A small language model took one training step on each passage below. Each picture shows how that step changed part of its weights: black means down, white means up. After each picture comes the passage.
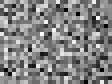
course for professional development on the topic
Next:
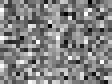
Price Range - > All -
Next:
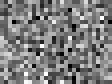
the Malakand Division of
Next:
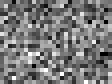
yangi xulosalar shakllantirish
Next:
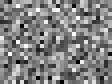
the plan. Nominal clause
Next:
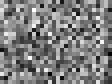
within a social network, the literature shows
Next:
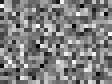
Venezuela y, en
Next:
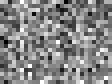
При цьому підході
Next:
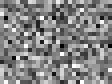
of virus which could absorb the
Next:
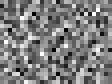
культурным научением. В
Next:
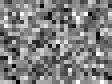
шароитларидан дарак
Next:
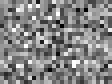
of the lumbar spine.
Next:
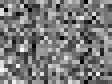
maktabda olgan bilim va
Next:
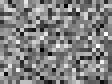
in abating further human suffering in
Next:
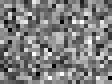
ва қуруқ,
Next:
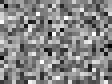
Identify Thematic
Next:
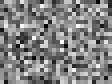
in the city of Brasilia on
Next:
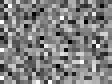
Asal Tiongkok
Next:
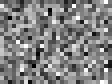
the activity that led to it.
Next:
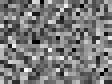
музыки на уроках
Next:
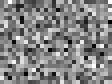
Cl 31 as sodium chloride.
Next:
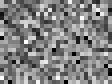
of the divide to work together to
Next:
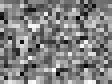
nazorati, ommaviy
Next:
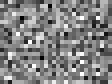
the spectra of the metal complexes.
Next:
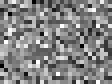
contents have high density and the overall
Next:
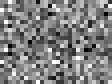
yordamida junni yuvishda
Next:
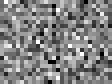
platelet count can signify an
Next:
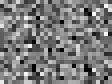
objective assessment of his knowledge. Therefore without
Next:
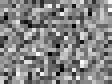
motorverkeer liep in
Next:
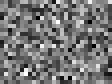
xorijiy tillarni
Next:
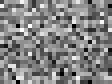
Nii riikide kui
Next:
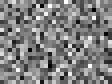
Magna Carta of Indian
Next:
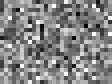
auf öffentlichem
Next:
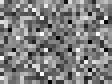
van belang* van het
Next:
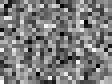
negatif yönlü
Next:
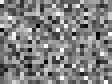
three questionnaires were used: The
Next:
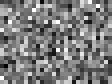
need to invest in upskilling
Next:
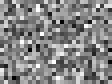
blend. The polyol
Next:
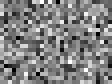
computer C3, the
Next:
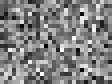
gebaseerd op grote
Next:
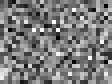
either one football player
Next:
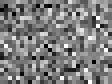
multiple sharks in a shallow,
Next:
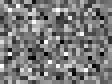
Peran Keluarga Dan
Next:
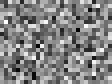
time of any Q2NS
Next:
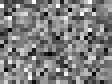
penelitian secara berkesinambungan
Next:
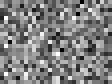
decisions, and endorsement of
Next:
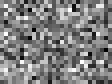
and socially responsible practices in
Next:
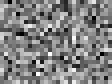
entire perimeter of the
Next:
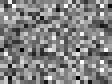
que antes era citado como
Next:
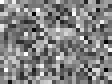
з приводу яких
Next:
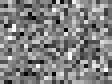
for ICICI Prudential
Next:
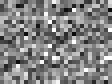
*Diplostomum* species
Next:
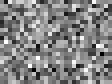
solar power station, station,
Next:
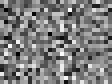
- Внедрение новых
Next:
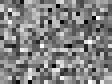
stressing rivojlanishi, o'z
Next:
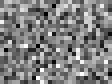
tahlil, empirik tadqiqotlar,
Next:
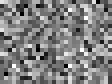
marketing communications in combination with situational
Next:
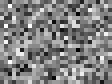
discomfort and anxiety. -
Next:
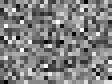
del liderazgo a través de
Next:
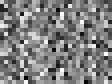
эффективности деятельности налоговых
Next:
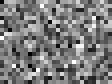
qo'ygan narsalari bilan
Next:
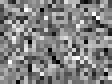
da carta de referência em
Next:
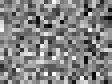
Live Update Feasibility
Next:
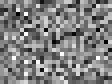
of 12 unidirectional
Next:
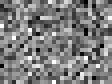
teoría a las formas de
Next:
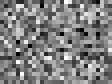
is Tao. *American
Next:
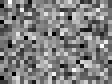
à gestão consciente de recursos.
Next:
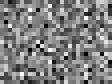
penjual biasanya
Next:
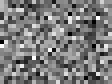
Color Turbidity
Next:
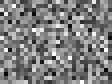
people management aspects of M&As in
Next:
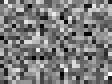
included in the present study- 336
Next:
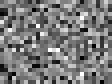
methods evolve to incorporate innovative
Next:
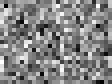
generated for rhythmic pattern
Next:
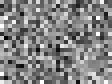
basic components has various levels of complexity and
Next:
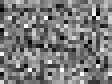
Bibliotecários, 2018. Disponível
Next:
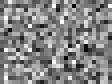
folic acid tablets were available,
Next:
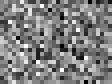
the American way of life in mass
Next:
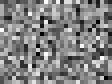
in identification are very less. The
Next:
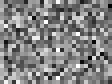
initiatives that promote the use of sustainable
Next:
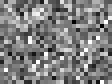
and includes three vegetation types (Fig.
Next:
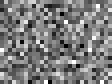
chizmasi bo'lib,
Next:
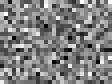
infarction; 2) other
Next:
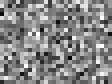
elevated type of germination is
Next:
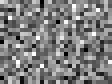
на рынке труда.
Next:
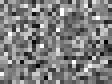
less than one in milk samples,
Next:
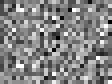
que recordar que todo conocimiento
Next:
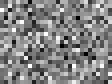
gromy krawota
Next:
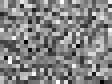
tipul genotipului,
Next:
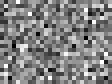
ilações do mencionado
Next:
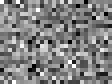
For instance, culturally responsive
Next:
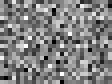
de formation sur le Web of Science
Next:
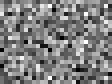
fauna (Dryopidae,
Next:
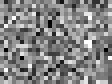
knowledge because their similarity enhances the
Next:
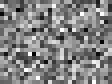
that caused by striped
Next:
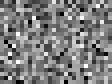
hasharot tanasida
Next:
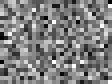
foi calculada como a média
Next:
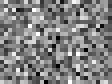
development when compared with static
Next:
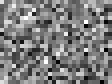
Education: Its effects on a
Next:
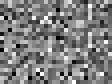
arte que provocava muitas
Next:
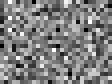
as fases, seja na
